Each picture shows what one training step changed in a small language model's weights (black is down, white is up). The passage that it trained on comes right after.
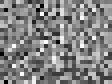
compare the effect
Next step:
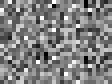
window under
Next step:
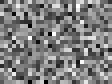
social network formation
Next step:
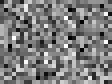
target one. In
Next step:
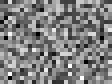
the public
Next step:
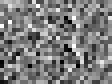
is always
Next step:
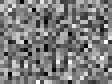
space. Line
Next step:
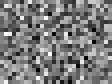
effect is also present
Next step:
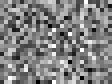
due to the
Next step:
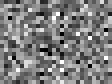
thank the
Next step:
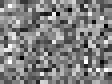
useful for
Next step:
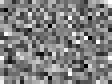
kPa as
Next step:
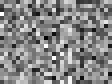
have also been used
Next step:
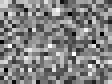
rest of the
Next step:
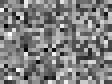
"Theory of
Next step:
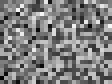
the Indian
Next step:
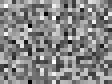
individualization of the
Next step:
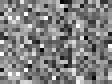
have shifted
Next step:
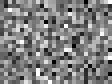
Also shown is
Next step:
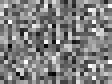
regime. We
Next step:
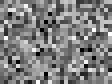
by Mn
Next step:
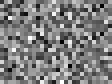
6Gy over
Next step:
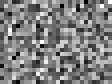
is the product
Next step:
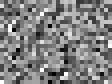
and the potential
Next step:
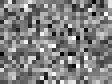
it is the
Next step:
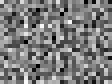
\quad \psi
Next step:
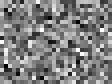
- National or
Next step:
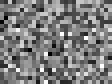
the images
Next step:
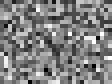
capacity of
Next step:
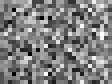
mass regions
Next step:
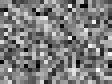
until we
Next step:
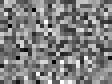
generally is the
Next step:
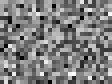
the poison.
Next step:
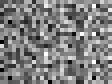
decrease in
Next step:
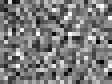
be taken
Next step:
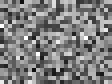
with good
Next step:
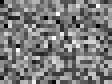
conclude that
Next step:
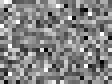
Data from the
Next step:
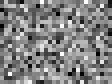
was said
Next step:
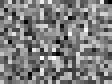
higher education,
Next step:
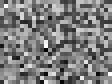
dimensions using the
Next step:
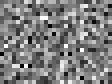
also shows the direct
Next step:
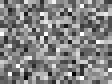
contamination of
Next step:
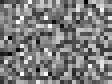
corresponding quantity
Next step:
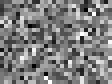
grid system has
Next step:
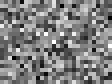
with the final
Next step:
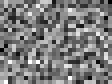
the zero line
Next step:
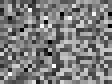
at the quark
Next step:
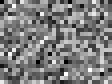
and transforming
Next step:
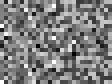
to improve
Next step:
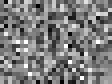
access to the
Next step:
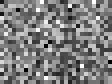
can meet the
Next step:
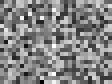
use of the
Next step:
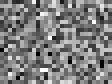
a theoretical
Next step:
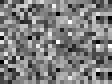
variation along
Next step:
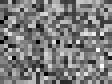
the slow
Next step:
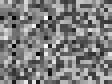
forms of
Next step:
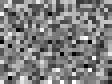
may offer
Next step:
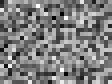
the ordered
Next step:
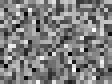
that a strong
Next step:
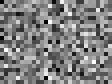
A series
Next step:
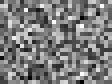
propose a
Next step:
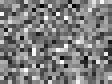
shapes most
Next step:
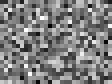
designed to
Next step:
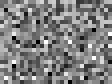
that they are systems
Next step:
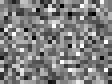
prepared by
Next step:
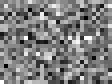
of sugarcane
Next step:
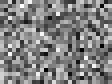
policy and
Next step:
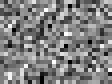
and then treat
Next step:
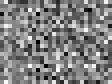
adopting the model
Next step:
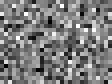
covered in
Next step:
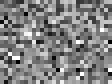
in PK
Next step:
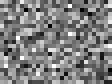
half of
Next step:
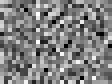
before and
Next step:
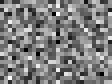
produces an
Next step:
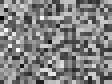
students from the
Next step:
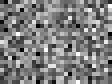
the added dimension
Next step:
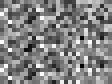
themes which
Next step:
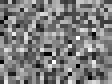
the second it
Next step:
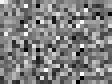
min}$ the
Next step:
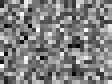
Conference on
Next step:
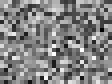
of Four
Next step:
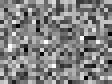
that the set of
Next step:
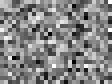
of the relative
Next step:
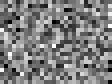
have notification
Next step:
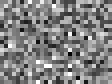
temperature for device
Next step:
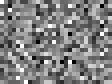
demon). The
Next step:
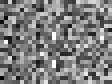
the effects of
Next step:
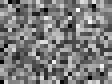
the secondary
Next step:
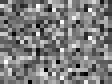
normalization of
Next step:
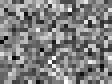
such as the need
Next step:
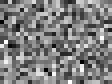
the equation of
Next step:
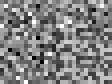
process. The
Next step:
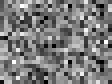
system , with
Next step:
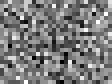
information. The solution
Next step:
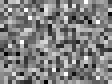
Evidence to
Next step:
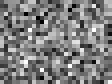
exist states
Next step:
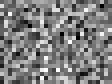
is the radiation
